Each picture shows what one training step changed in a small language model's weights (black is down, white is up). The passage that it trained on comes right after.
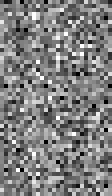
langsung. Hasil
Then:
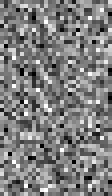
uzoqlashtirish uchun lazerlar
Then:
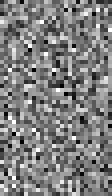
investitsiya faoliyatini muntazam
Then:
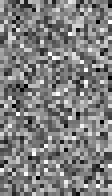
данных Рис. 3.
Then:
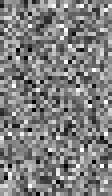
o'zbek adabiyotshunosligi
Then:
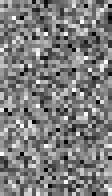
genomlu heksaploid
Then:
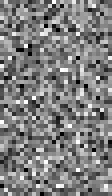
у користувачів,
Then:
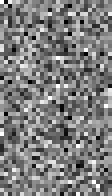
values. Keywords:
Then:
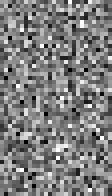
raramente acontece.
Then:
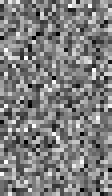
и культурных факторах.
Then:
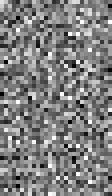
моментов, связанных
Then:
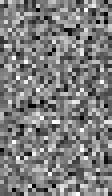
учун сарф этиладиган
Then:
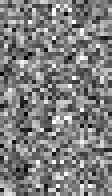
weaver abroad.
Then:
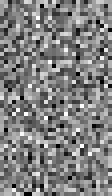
satu upaya untuk meningkatkan
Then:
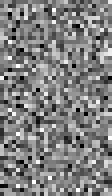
Escolar Indígena;
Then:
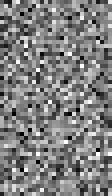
80). O mesmo se aplica
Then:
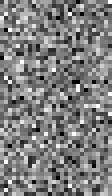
mobaynida muammoli
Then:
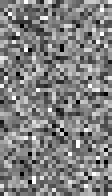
информативным, хотя
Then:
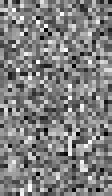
Watts mens jeg var
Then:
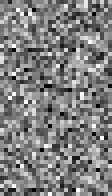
va yangi leksik
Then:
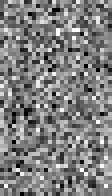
d'hydraulique et de
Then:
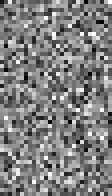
considered as well as the trade
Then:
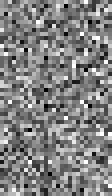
etedi, transformaciya bolsa
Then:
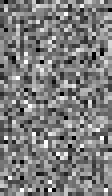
y sesiones de análisis
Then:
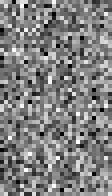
mumkin bolgan masofada qarshi
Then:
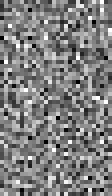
Universidad del Pacífico
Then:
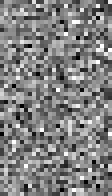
sola bilsa, uning asarida
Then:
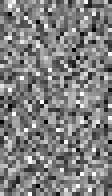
давом этадики,
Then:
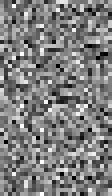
performansların dijital
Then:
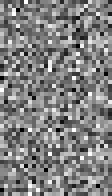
практика показывает, что
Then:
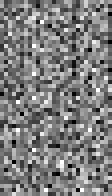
В целом комплекс
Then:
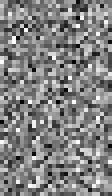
показывает, что с
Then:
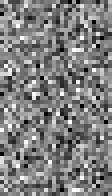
talablari va maqsadlari haqida
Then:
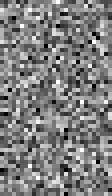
processos e suas implicações.
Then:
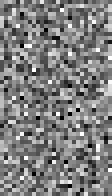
iqtisodiy tarmoqlardagi korxonalarda
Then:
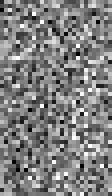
da saúde. ⁽¹⁾
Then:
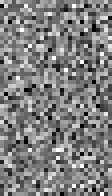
mal guérissable.
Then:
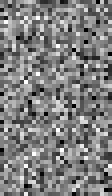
хони Тўхтамишнинг
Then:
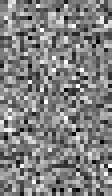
a documentação impressa
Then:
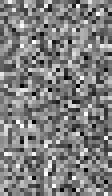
*Annals of Tourism
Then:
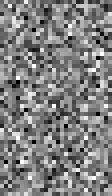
yer osti boyliklari,
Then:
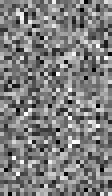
the ecological tax in the
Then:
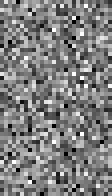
promuevan el 100 % de
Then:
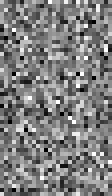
bilan birgalikda yaxshi
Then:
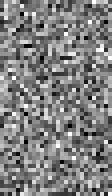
a partir dessa extremidade.
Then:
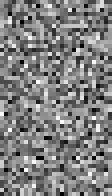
zelden bereikt met
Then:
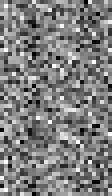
ESL / EFL" in
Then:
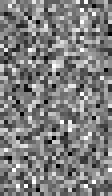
қилинади. Мас:
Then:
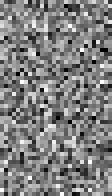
i membres de comissió
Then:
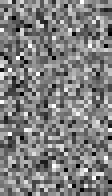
Coefficient Std.
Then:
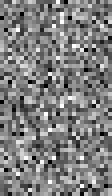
dan Teori fautes de
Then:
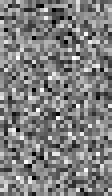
*Arap Siyâsî
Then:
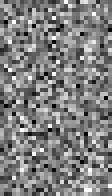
Для определения генетического
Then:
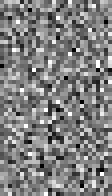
розміщення на території
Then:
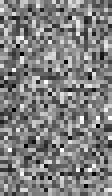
не менее 1-3
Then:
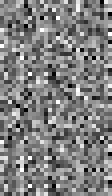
about the theoretical and
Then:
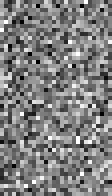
срезе [Duden,
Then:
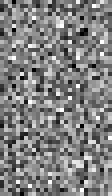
знає зовсім
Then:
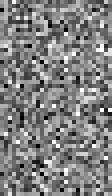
da nossa arquitetura
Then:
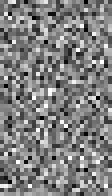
Souza Instituto Federal de
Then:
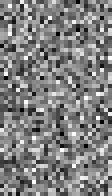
davomida Turkiston uchun
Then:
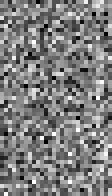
жиноят ишларига
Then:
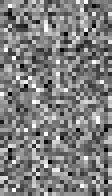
этганлиги аниқланди.
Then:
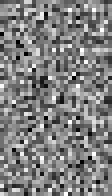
bekerjasama dengan teman
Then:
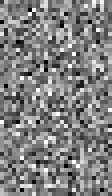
analisadas, o diagrama de
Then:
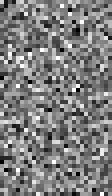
Cortes y Memoria
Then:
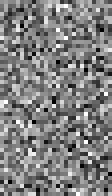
rickets and other
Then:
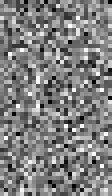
sayıyla birlikte
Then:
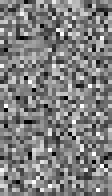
el modelo puede auxiliar en la
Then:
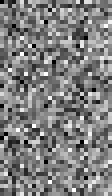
оно протекает.
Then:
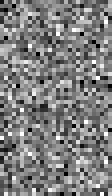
yaxshi an'analari va
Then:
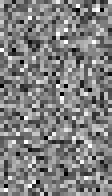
scheinen bereits im
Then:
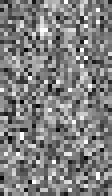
юридически значимыми
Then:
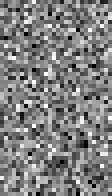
у своєму проекті
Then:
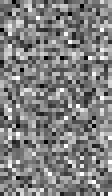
namoyish qilishingiz mumkin.
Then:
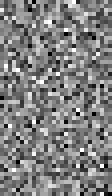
ob die Mittelwerte der
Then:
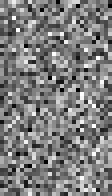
organici e inorganici)
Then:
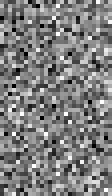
empresa recurrente, el
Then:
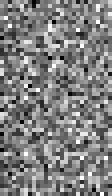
mazmuni, ruhi,
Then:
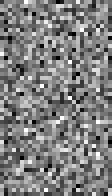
Selznick memberikan
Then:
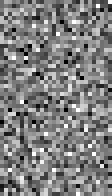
definida como o primeiro dia
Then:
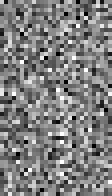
un anumit număr al
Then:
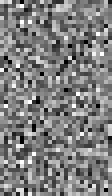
Ukraine // Bulletin
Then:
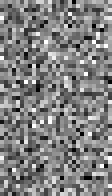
развивающемся мире
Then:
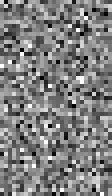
trionfale dei
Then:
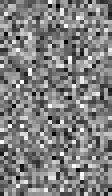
falsafa – xususan Sartr
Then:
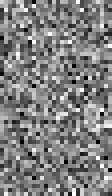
fazer as atividades. No que se
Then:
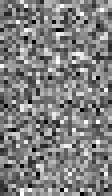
niet opzettelijk
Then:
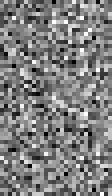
eng ko‘p zarar
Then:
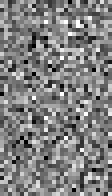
к абитуриентам.
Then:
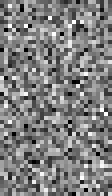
para que os assistentes sociais
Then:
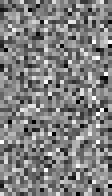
su continuidad en relación con las
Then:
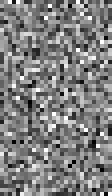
a humanização depende também de
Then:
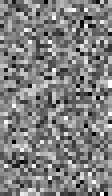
sud hokimiyatiga
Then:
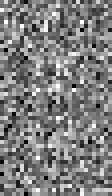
düşünemez. Eğer
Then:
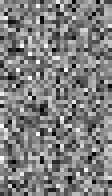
Routledge and Kegan
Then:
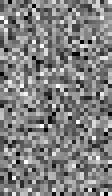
em adolescentes escolares
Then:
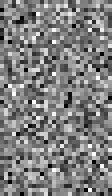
preconceito contra pessoas
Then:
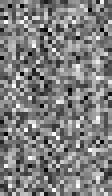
илмий ишлар ва
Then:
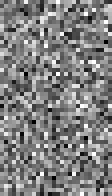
tersebut (Creswell, 2019).
